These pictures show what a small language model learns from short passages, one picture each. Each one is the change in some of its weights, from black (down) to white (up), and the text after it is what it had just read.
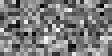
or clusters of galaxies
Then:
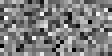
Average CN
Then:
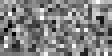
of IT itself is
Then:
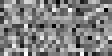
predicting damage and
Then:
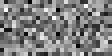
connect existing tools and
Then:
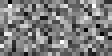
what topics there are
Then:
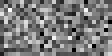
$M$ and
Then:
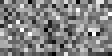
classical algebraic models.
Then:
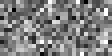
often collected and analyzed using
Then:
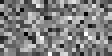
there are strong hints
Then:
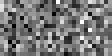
the results obtained with the
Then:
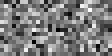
the string loop threshold
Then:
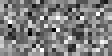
of the inner box
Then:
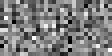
BTEX na
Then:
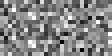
ming yil
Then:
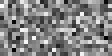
analisis jalur
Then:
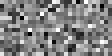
of the cooled
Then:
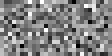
instability and/or
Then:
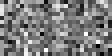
the one-point probability
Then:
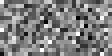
of Engineering and Information
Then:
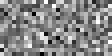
2020) Social science concepts
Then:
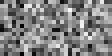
and general country fixed
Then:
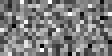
research reports have been
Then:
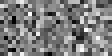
in momentum space. This
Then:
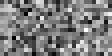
pronounced when
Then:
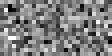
was enhanced product
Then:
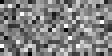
activity. Furthermore, the
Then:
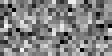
de la madre
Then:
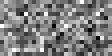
across language communities,
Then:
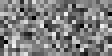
Just as the
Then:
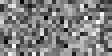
система, 5 –
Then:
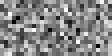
consequence of some yet
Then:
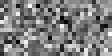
The glycoside
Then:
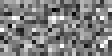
the labor process causes a
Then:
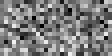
to finally solving
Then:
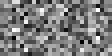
into the above equation we
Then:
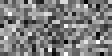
strain data.
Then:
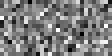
of this study was to
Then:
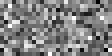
this activation informs
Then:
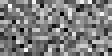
group) to filter the
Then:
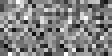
actual local community integration.
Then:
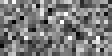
at a given age,
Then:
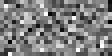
2$ identity matrix.
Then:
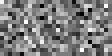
the parameters chosen for the
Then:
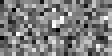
но их выбор
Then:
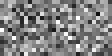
indicator that accounts
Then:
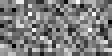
paper presents the novel solutions
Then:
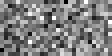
Moderately importante
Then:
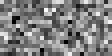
a linear function of
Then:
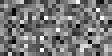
the present paper we considered
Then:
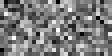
test aims at confirming
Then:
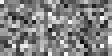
ideal pion gas
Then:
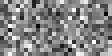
concept, emotional intelligence
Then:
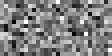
the metric for stationary
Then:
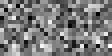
path, one finds
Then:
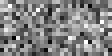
With anticipation
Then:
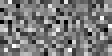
no edifício
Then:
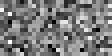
más cortos que
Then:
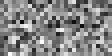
in this research.
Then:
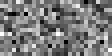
measurements shown in Fig.
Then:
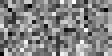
la valeur
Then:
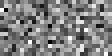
is realized. If
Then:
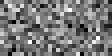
process. The above results
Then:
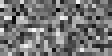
term can be obtained by
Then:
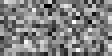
ability to extract effective knowledge
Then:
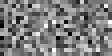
тем, что
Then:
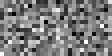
nine filters from
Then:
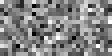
the environmental consequences of
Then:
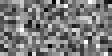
contributions This work was carried
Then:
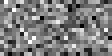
the bottom panel going
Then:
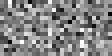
prevalent concern,
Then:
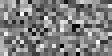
attention to individual aspects of
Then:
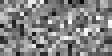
some further singlet
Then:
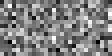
и государственных
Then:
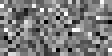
after using EHC,
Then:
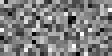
the existence domain of the
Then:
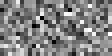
light has been put on
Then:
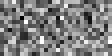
on the GPD
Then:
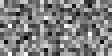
UMi model,
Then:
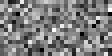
First, Genesis
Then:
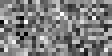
and processes that change the
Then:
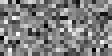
no grupo que está
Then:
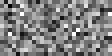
only diminishes
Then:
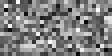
detected together because the
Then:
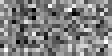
shipped for analyses
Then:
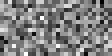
an important role in the
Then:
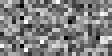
of the role of the
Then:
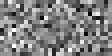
from state university
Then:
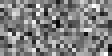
зерновых культур
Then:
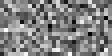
obtained. Dynamic
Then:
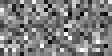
like settlement,
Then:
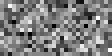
\newblock in
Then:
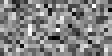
the lighter
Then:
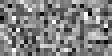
This involves integrating
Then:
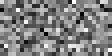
seeks the
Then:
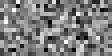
as a fused
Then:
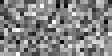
bangun di
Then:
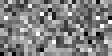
у якому $\sigma
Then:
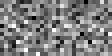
Thermally treated
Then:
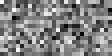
and optimization of new
